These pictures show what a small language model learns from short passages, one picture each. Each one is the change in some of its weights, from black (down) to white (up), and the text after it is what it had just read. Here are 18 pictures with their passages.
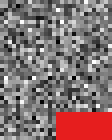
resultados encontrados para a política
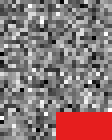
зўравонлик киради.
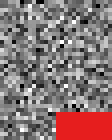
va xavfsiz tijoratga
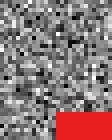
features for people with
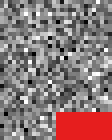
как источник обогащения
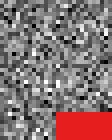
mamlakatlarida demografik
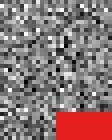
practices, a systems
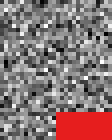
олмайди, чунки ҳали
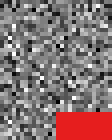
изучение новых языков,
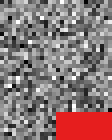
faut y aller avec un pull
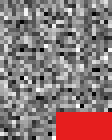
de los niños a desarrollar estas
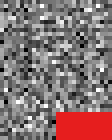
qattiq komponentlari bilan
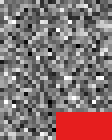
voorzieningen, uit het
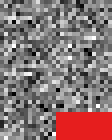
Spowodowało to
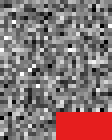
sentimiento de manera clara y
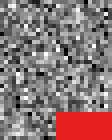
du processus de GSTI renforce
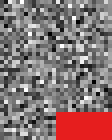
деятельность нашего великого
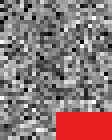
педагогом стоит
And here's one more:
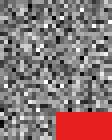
uchun control sinovlar, testlar
